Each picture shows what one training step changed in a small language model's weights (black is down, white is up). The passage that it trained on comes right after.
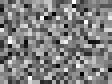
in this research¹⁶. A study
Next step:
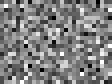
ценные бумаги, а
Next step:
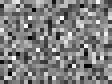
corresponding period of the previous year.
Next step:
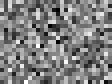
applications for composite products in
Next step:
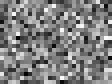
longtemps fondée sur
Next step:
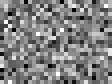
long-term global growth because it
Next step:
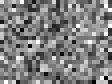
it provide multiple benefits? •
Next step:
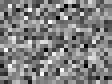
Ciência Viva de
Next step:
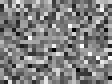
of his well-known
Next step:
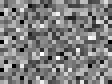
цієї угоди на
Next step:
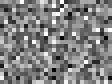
oral bioavailability.
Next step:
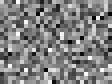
in Sukari and Ibi
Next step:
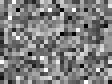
other contaminants but part of
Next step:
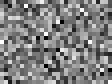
and efficiency. Complete and
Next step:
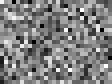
than relying solely on
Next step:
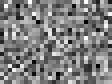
they are closely related to future
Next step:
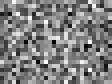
perusahaan yang
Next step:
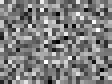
or in their mixtures,
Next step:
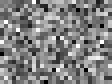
no Cartório se o
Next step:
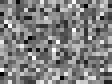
for data collection, analysis, and
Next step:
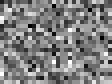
responded that social cohesion
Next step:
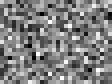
взаимное уважение
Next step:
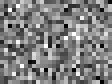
Artificial Intelligence
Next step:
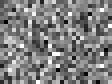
forms of NMI,
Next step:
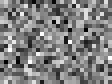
the urine, is a critical
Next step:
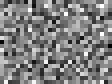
de ideias em textos. A
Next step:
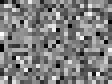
inductor L_{in} is
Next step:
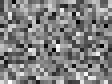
потенциала. 3.
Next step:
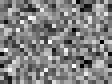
format identification tools and
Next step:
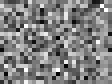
protocolo descrito por
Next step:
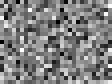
shakllantirish, ularni
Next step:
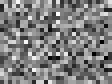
of the study based on his own context
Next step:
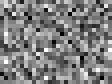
și în termenii tainei
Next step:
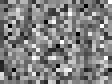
reaffirmed the demand from
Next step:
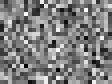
билан ифода
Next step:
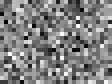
metr baland joylari
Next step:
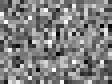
there were many synonyms for
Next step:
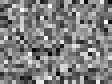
Surgery. Article
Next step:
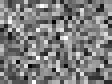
ring injuries.
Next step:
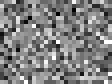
policy and tools level.
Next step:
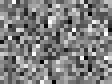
have to preserve native,
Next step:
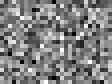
piel con un diseño
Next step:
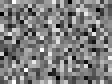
питання тероризму
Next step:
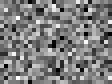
мавжуд бўлиб,
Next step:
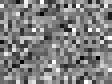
strong support of the European institutions
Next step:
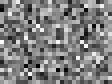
was applied to each preprocessed
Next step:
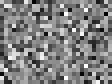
ularni o'tkazish
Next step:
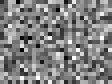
results, tools, or materials.
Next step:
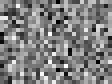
TNF, which in turn
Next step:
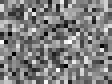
growth. Exchange rate also had
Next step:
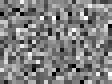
of sex tourism through the
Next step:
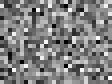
categories to evaluate the impact
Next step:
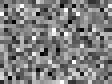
xizmat qiladi.
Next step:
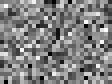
outcome of the prospect
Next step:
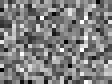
on a variety of both
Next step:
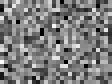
value within the chemical
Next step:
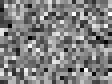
at about 30 cms from
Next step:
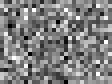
Del resto, come
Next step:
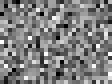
above chart we see that:
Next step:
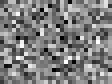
regulations, as well as the
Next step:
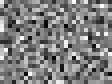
y viven bajo el
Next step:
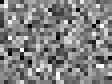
circuit styles is power
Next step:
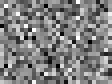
points); encroachment
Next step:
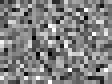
caso de estudio.
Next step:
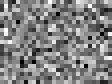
assessment in order to detect risk factors
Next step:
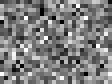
Monitoring of the
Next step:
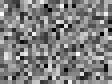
she'rda o'z
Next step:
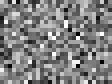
hence were not part of the
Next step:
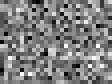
asrning boshlariga
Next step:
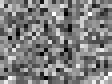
Vulnerable Road
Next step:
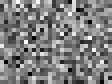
of research would change the lives of
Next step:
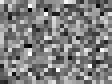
genitália externa e
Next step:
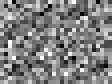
sufficient particularly for science
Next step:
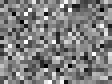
also rotate and vice
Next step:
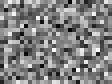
tekshirishgan, xar
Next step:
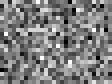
Adding a wing to the
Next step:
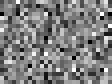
and to contribute towards the
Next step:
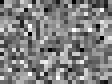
de Evoramonte
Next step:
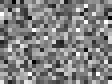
O‘quvchilarning erishgan
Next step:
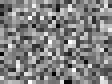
provides drinking water to rural
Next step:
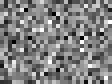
exert a deleterious effect
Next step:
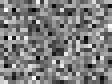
di bidang masing masing
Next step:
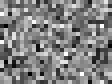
durable properties of two
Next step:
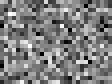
she prayed for blue
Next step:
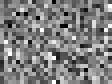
from Peru and Ecuador and
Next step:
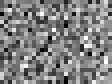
discharge by the treating
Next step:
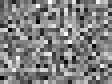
розвитку, для формування
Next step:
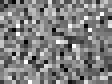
context should be covered by local
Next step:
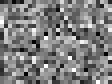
kerak. Shu bilan
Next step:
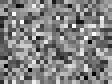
dans les grandes écoles
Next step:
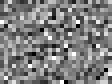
yer alan diğer
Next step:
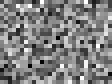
CSPI conference 3. –
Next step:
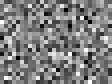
system for TLC. The same
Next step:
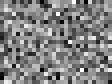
the target and ignore other
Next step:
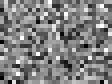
capacity constraints of these
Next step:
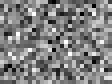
procesul de instruire a
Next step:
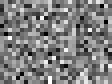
in their first year, as it may
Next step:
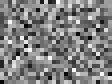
increase or boom in flea
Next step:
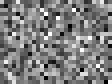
In India, Singh and
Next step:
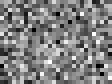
análisis entre países
